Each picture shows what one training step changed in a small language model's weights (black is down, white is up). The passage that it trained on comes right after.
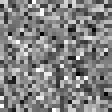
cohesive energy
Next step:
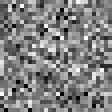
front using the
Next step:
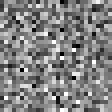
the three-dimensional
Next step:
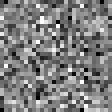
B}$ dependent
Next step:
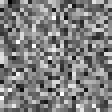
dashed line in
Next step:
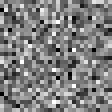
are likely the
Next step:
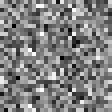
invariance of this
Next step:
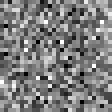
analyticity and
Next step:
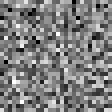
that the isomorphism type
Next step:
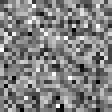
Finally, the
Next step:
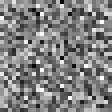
By an order of
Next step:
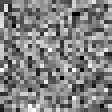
than those of the
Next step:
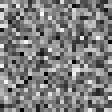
estimates in Section
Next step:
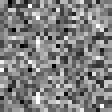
Ghia et
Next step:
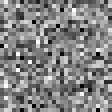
and Wu X
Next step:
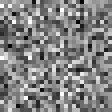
is provided, it
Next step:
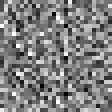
the first and the second
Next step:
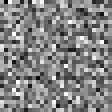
\in \mathbb
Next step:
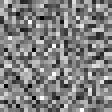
for the AL
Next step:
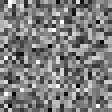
in turn
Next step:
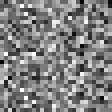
in a few
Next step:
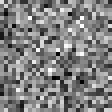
has been introduced to
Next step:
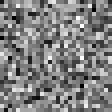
there exists a sequence of
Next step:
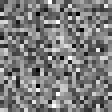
the help of
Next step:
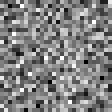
convergence properties of
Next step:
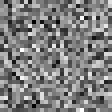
at the Research
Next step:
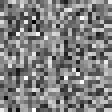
to the interface
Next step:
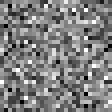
a regular field.
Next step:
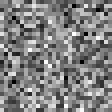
obtained using explicit
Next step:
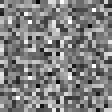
variant with rank
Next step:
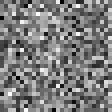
the Racah
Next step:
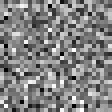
of non-zero
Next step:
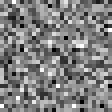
be generalized to other
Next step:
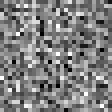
due to operators with
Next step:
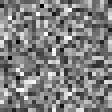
of process $1$,
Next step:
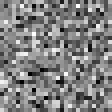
i, j\le
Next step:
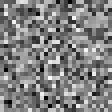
quotient is
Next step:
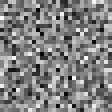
function that represents
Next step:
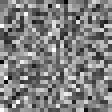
done in an
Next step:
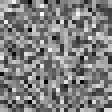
direction for the
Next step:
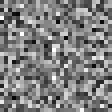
\] so that,
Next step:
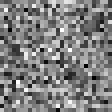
separation is on
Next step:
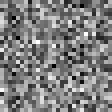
differences in the
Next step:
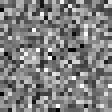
concepts can
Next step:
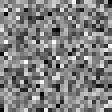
Prof. K.
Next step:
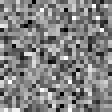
constant $B$ have
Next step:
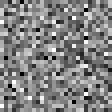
V}_k W
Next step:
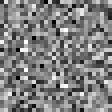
$E$ onto
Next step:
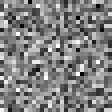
approach the infinite
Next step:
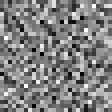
distance between the vector
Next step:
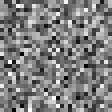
analysis shows that also the
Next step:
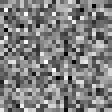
make the exposition
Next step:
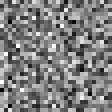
in a very recent
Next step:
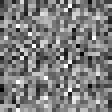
the electronic
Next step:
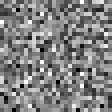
adjust for can
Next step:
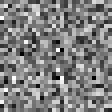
Thus, the results of
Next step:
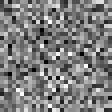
realization of systems is
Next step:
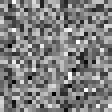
frequency measurements
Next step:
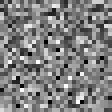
problem, in which there
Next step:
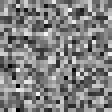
morphism is in fact
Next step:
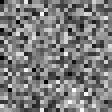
is the topological
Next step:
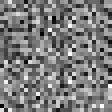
and conversational
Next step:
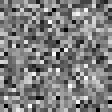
experimental data from these
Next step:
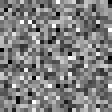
This fully
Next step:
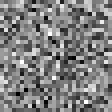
key to
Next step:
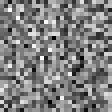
sign bit,
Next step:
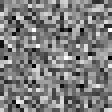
the true
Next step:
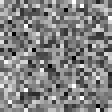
Table 1.}
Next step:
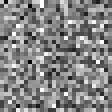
\in {\Bbb
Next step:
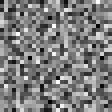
boundary points through the
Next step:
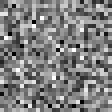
a consequence of
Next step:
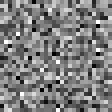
is weakly
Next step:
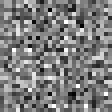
volume of
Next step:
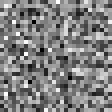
applicable in
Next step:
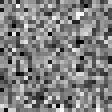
example, a sequence of
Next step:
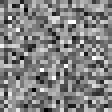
\theta} \
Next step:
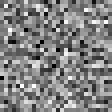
It is obvious that
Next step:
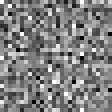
\noindent (i)
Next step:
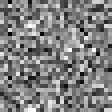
of the solution to
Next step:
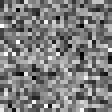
and has a long
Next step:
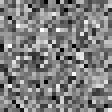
these bodies
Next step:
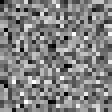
is one of the
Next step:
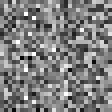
a quest for
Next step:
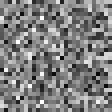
critical value,
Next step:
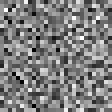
the Pile is
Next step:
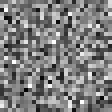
second sum in this
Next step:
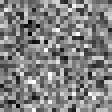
of $R$ is
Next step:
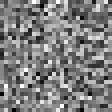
by incorporating
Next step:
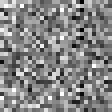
the ordinary
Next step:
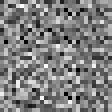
& Y\\ \hline
